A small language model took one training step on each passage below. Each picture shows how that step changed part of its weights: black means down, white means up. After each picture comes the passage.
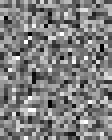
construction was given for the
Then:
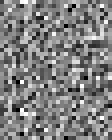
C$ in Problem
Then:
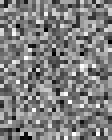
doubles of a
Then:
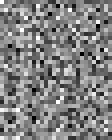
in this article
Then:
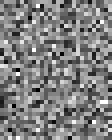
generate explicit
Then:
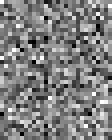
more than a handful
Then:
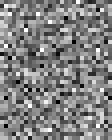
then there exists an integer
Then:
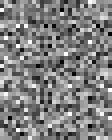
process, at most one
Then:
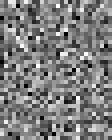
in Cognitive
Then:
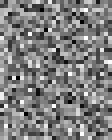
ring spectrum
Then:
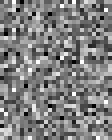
cage can contain one
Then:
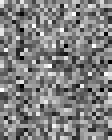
\eqref{F}. For
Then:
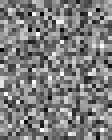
multitime maximum
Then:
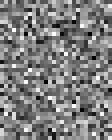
lines in their definition.
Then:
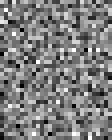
for $\mu$ (and
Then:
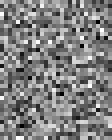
Banach spaces}
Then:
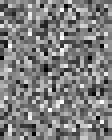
the Szegö
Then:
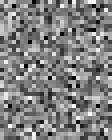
equality we obtain that the
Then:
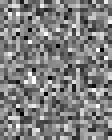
$$ where we used that
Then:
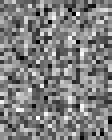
completed. \vskip
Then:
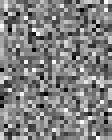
large $a$, such that
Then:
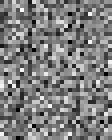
If by contradiction
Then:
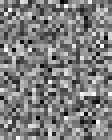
is a Poisson
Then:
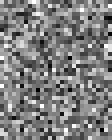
sequence (\ref{2})
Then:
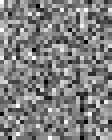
largest tensor
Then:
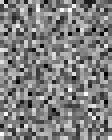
a finite difference equation for
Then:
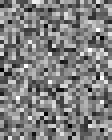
paper is dedicated to
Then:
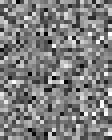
that is determined by the
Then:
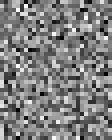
and enhances
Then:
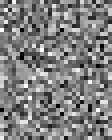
$\Lambda = (\ll
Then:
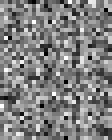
the neighborhood
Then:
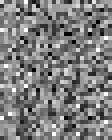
8). \smallskip\\
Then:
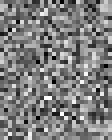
its centre is
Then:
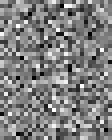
the \Robust
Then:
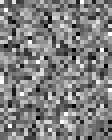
to compute the operators
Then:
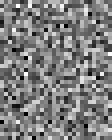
Department of
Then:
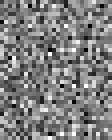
$\Re$ is also a
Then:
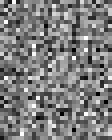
$U$ is a
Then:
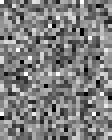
spectral gaps of
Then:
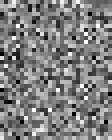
to consider if multiplicity
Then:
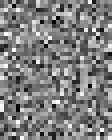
behavior in
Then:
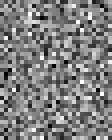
the proposed method is
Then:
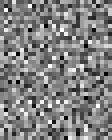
the physical
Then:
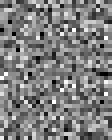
result can be extended
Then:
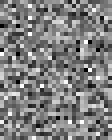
singularity arising in
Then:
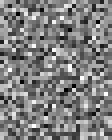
connectivity of
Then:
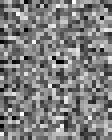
de dimension finie.
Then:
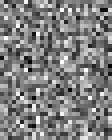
diseases, see
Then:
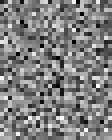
k\leq n\,
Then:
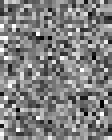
be considered as the
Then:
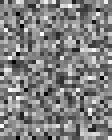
\, . \endaligned $$
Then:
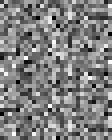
& & \qquad i
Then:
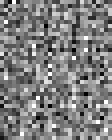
$H$ is a
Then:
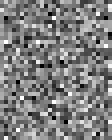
positive definite, and is
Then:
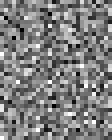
is always
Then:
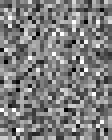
K$ follows from the local
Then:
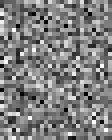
For the convenience
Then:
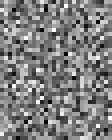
their orbits, for
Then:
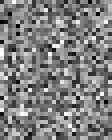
and in the stationary
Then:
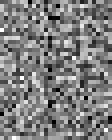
calculation shows that the
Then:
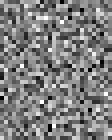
\vert V'\cap
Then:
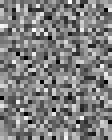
simple new proof of
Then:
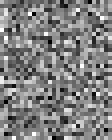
proved by using the results
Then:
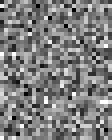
and the exponent
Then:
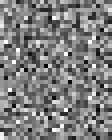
definite; in general it
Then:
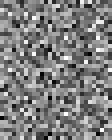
Dynkin type
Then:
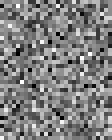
A common solution is,
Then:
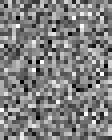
is a natural isomorphism between
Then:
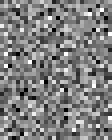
the number of valid
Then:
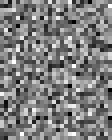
bivector field is a
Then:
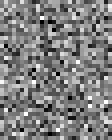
is invariant by rotations
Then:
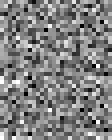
see this, it is
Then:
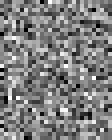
int\'egration par
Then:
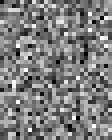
ratio based on
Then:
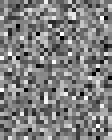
corresponding to a combination
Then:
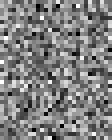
size of the initial
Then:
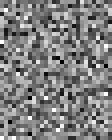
in the sense that
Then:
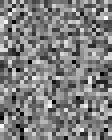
and $\bar{\beta}
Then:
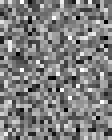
non-trivial. This
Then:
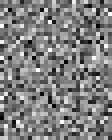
so the Brown
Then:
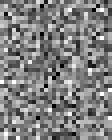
submanifold of the
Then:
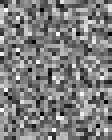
lifting, and
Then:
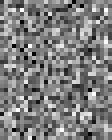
précise est
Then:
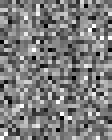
inside $M$ and
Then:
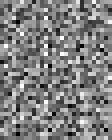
Left) The
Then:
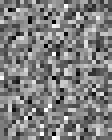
in Chapter
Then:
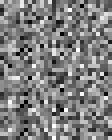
\xi \right)
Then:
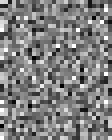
a smooth, locally
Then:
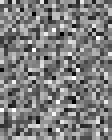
using the construction of
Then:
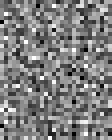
r_2$ is the
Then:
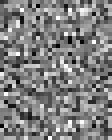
also grateful to
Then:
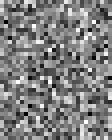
tricky edges
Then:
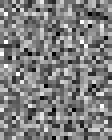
7 blocks of the
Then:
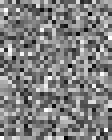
be studied using the
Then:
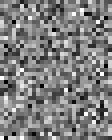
is a potentially
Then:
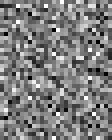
a 1-parameter group
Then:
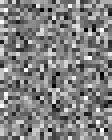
be applied for
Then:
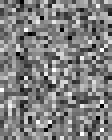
\nu, \quad
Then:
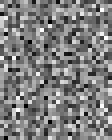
have produced an infinite
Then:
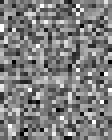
define \begin{equation}
